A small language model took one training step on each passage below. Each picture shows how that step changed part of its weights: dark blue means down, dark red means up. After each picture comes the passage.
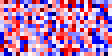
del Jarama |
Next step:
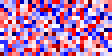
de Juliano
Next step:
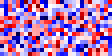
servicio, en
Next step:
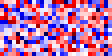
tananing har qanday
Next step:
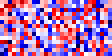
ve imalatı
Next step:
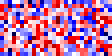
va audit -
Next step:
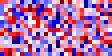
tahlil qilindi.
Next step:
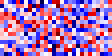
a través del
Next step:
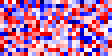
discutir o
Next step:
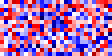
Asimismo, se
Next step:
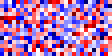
un más allá por
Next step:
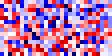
население” nomli
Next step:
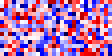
ч. При этом
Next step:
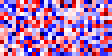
of personal and professional
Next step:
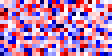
em si mesma e
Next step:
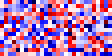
в конечном
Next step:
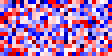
une réalité
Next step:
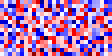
of the NOD
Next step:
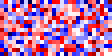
de la variance
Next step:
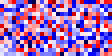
с нарушениями
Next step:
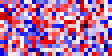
nazorat tizimlarining
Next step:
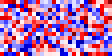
rivojlanishdan ortda
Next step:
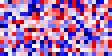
occidentali nu
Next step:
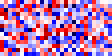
em arquitetura de
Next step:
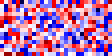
comprometer as
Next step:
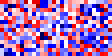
in women aged
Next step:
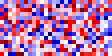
Nima katta:
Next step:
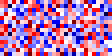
OF SPORTS
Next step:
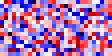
течение 2
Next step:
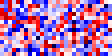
culturas, com no
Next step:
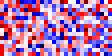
trabalhistas e
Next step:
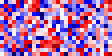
gilt, dass
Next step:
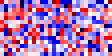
enquanto a Figura
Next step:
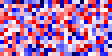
a valorização cultural,
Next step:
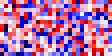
Les « gens du
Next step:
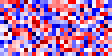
siyosat instrumentlarining
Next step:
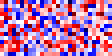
população nas décadas
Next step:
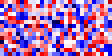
belajar siswa yang
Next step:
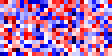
zamonaviy usullariga doir
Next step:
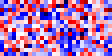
Pamela L.
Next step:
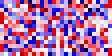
de boa parte dos
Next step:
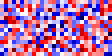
real muammolarga
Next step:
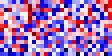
dochody w
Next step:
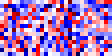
и истории
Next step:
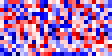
plantations of
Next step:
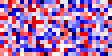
y la diferencia,
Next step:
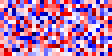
LAMO DE
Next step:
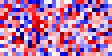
birlashtirish, umumlashtirish
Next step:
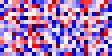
pengembangan media
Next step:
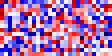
Guidelines for
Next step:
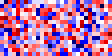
Xajga boradigan
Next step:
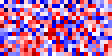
исследования показано, что
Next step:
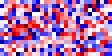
a efectuat o
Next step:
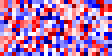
xususiyatlarini uzoq
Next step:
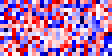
blunt trauma
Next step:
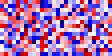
and Pearson
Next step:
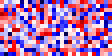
que sea su
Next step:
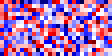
física para la salud
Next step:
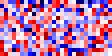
a obtenção de uma
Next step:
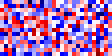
va temporal
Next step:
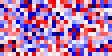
od prednosti ove
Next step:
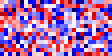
que nos pueda
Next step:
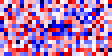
dan sekaligus
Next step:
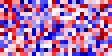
gestores de empresas de
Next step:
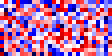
para politikalarının
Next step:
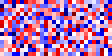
*Journal of Oral
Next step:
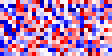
of the Consumer
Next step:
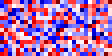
y resultados; los
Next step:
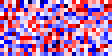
grabadores del momento
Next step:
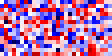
Ma'lumotlar bir
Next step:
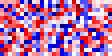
o'z ichiga
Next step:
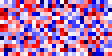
em música,
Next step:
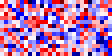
haqida yetakchi
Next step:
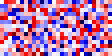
y que contiene
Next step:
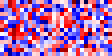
paranaenses são
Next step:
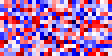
tushunish mumkin:
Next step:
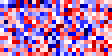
le feignent :
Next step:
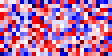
; b - que des
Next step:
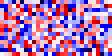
com resultado morte,
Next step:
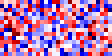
ook al is
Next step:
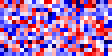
perinata l
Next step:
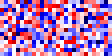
Letras, Universidade
